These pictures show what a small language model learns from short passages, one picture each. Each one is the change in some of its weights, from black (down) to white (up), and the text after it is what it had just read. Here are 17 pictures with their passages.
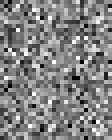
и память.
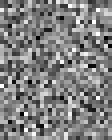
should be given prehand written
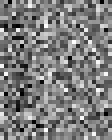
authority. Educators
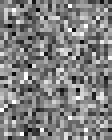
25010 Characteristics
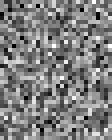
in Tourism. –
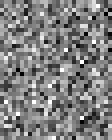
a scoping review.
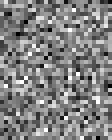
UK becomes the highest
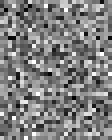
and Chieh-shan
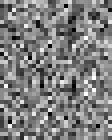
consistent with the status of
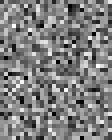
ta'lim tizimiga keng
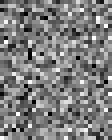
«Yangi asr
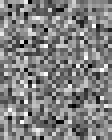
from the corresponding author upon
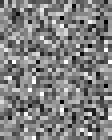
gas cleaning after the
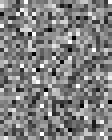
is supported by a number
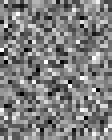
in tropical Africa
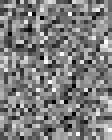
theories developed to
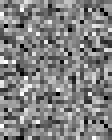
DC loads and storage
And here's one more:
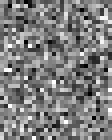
batteries, a significant effort
